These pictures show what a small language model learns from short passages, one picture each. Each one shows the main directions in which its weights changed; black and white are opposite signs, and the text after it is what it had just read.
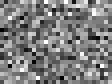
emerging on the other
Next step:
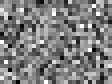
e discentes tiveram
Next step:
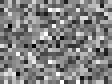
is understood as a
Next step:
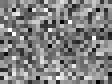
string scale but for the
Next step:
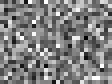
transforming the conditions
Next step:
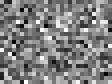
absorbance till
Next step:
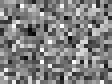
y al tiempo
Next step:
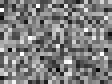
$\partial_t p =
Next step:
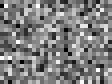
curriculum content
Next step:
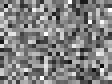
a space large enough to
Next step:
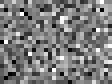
the similarity of the high
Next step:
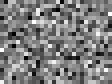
all well-studied
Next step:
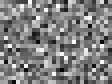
de SCS et al.
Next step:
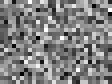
sulla tela di
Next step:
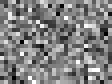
Wij danken
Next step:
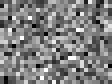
porcentajes de evaluación
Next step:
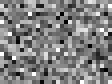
atom and the photon
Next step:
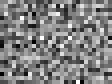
quais se apresentaram
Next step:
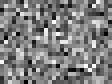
in kcal/mol.
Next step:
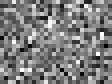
\infty$ As
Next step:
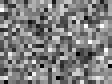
principles concerning
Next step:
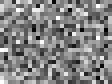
a higher number density of events
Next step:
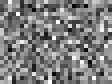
modulus is 300
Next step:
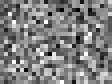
our result is a generalization
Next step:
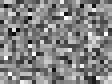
dark kitchen,
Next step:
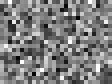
HPSR+A and
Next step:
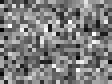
a botnet or
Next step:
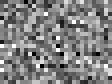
there are no available
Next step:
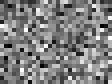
it is a simplification
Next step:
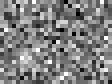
introduced by the
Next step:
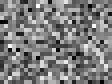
Even if type-I
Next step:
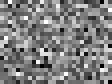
is the measured pulse
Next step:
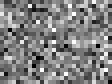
energy spectrum of the
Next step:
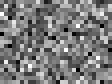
In W. Z. Wan
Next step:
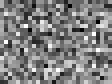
It is the oldest standard
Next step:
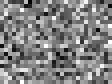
the fact that the system has a
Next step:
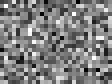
is to test specimens of
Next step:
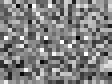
the renormalization of
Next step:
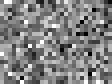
dashboards of the
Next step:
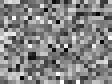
shape and aid
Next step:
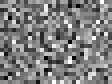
phase transition in the
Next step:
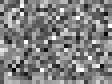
the optimal quantum
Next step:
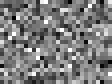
Gaussian random
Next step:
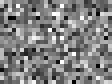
fracture surfaces
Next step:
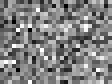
Analysis: The Journal
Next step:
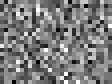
proliferating into the
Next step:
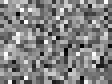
which are given in terms of
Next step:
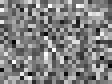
y de beneficio para
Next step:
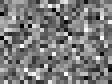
on digital economy
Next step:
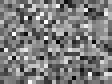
$R$ (lower
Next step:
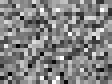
to the following simple form
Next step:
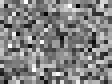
ii) there is a
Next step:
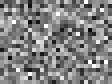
compositeness in
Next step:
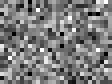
An Arduino
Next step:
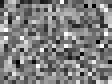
study: the December
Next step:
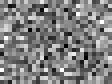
that two metastable states
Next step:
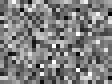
a collocare la
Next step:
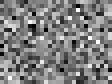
improper and untimely
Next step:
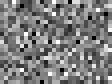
\and accelerator}
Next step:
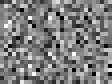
negative correlation between
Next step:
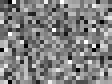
single bond at these
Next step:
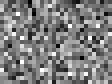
the immediate
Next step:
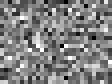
doing something
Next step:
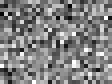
earth rotational
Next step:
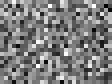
useful in specific
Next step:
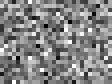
The robustness of
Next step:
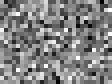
Tau was calculated for all
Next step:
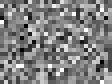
angle $\theta$ and
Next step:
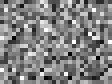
Jl. Raya
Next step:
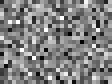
& RESEARCH
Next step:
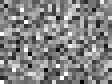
in the large-system limit
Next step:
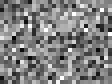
Journal of Network for
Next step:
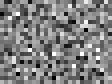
more effective to detect
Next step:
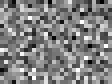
v_j \geq
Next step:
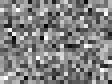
range of theoretical
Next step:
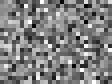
sosial, seperti
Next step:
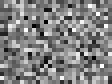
al máximo su
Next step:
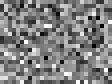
(asosan dala
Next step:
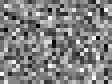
thcomp requires an
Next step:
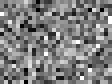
for its ability to control and
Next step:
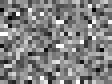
ocurrir a
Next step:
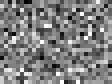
merely a physical
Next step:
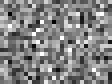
approximately expressible
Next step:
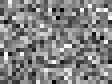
availability of the
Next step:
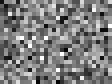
the number and mass distribution of
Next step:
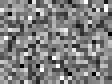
scheme involves only
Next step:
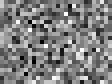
effective frequency might
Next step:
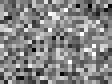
a PIC, considerable
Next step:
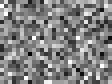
ensure that the form is
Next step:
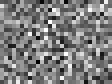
alguma coisa que
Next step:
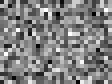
(Catenacci et
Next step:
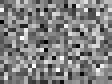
(with the same number of
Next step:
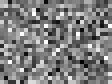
de *Likert*
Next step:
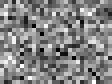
tests), titer
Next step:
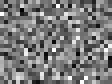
as well. I mean,
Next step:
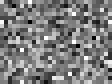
and adaptive approach. This
